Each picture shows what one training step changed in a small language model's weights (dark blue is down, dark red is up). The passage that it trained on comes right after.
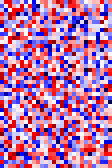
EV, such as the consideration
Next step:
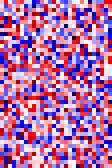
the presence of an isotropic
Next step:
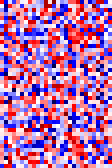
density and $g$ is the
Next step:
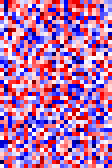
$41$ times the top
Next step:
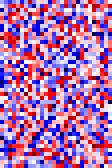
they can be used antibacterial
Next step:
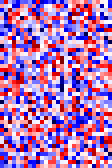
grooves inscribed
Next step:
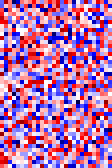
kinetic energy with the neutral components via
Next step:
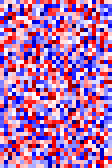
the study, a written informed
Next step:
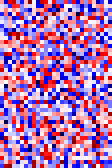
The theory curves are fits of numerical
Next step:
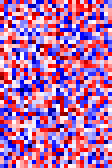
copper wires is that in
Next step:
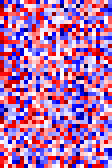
Bernoulli and continuity
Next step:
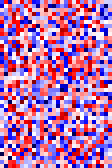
the forest will sing –
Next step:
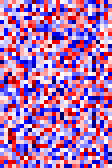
small overlap between image state wave functions
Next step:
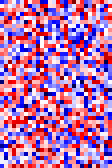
[21]. With the causality
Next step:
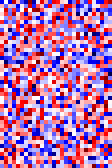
Title "Study of
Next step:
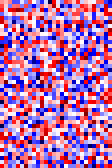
(12%), in addition to 26
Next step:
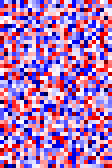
protection. If students understand the crucial
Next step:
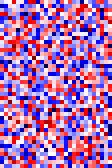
needs details of the efficiency of
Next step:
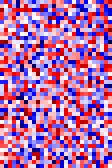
to create an engaging and
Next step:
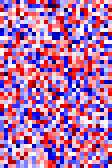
is supplemented with loss of
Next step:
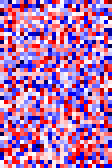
for individuals from rich families
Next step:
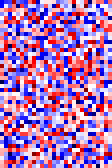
a study analyzing activities of different
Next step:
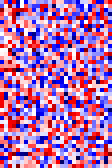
to mitigate the problems that may
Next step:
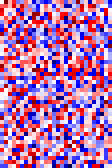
least one year or more and had
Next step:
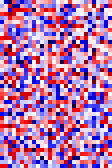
Protocol Tablet-based
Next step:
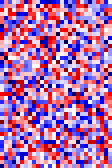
often a very person- and
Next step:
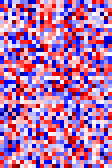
many rays. The regularization
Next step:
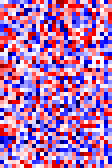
consider different, such as members of
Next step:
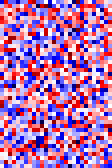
outcomes, with a particular focus on
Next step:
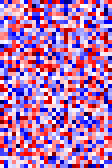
interests During the conduct of the
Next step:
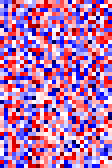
initial central temperature around $\Tinit
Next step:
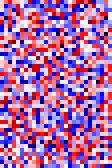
work a first attempt is
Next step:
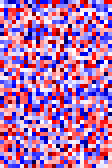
babies as seen in this
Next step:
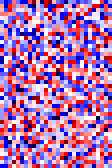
attempt to borrow these
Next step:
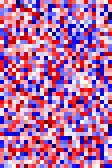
the effect of the environment and
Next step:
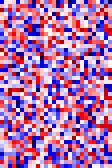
whereas in the last period increased but
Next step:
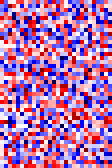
different values of $\zeta$ at
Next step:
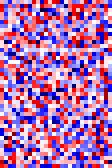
overall safety. % % While this
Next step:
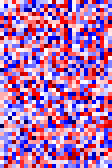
error bar is achieved for a given
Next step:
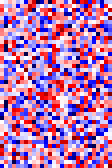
completely transformed the activities and daily
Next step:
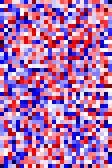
tutorial example of a
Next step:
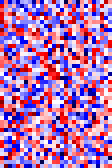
F1-scores further
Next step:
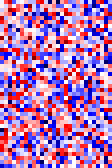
then, places his own earlier
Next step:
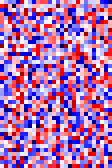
types, including dendritic
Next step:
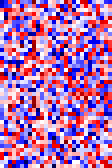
Certain blood pressure may be required
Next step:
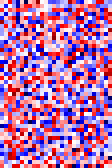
accounted for the majority of cases
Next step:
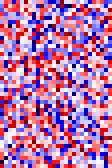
the BMS item. A
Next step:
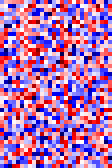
Trusted Execution
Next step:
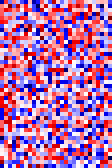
of a doctor, or if
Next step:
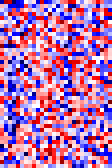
on the Cherenkov
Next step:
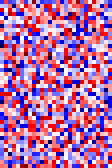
a total of 903 individuals
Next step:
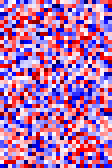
valley, with capacities up
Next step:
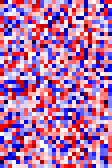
the trained network. An F1
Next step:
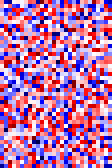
the trans-abdominal
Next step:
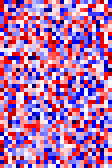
the potential to improve security and reliability
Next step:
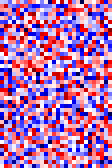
in each group was participated).
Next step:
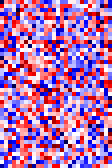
one day for a complete calculation with
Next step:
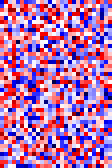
the right to life, in instances
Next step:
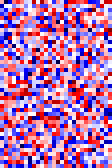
into an s-quark -
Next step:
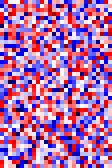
thermal conductivity, ρ the
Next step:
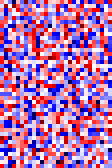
total dynamics. This seems to be
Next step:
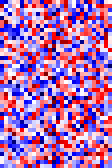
This paper presents a comprehensive methodology for
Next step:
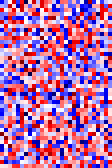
of ferromagnetic order in the
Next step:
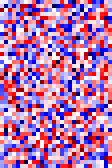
consumed in the home. With
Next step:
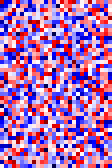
pathway-related genes accounts
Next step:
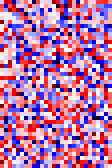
future, suggesting that there is
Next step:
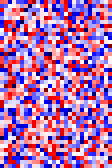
measurements obtained by a simple mean,
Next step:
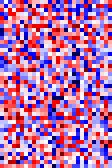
went along the periphery
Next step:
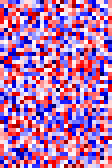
means that higher-order terms are
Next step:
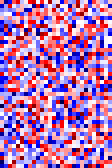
for the co-dimension 2
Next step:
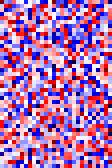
representing conversion from temperature distributions to
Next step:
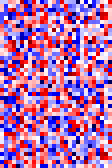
535 nm emission pattern loses
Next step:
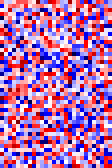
diameter much smaller than the grains
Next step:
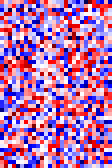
which results in a weaker energy
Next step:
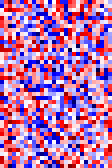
was. And also, she
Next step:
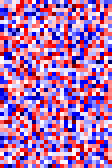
human universe. The doctrine
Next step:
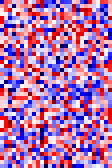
la lumière de
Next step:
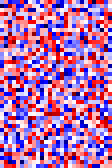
the two models. This approach has
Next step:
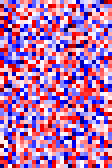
IMF and SNe
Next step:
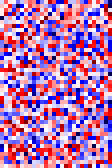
contributed to the understanding of virtual
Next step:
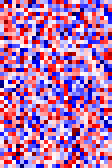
grading; and avoiding external
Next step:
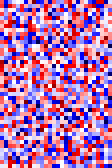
Magnetic field dependence of $\Delta
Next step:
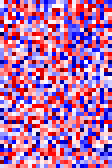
more stringent than the direct experimental
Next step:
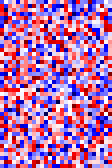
stars and cold gas. This
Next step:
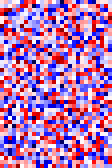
tree. The Nacional
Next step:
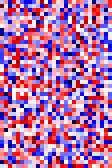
the Action; - A report
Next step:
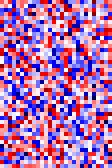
refrigerator on the
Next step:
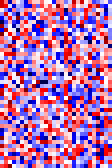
between classical and quantum worlds}
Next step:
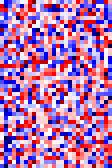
slow variable function. Numerator
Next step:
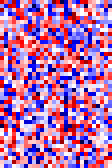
is experimentally found to be positive
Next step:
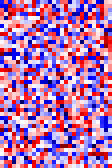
the power law solutions. Once
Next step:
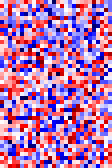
Module The pharmacist
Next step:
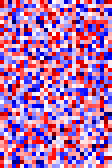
prosperity and glory
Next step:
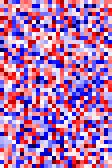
such that portfolio optimization
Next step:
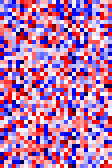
5 & Detector Size
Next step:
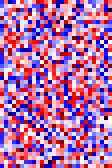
\( \beta \) can be
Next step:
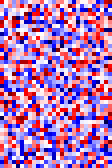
Identified in December
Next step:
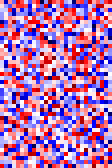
and $0$, respectively.
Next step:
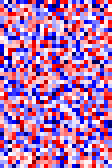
method does not change features corresponding to
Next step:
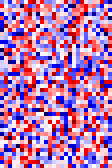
*Hum Pathol*.
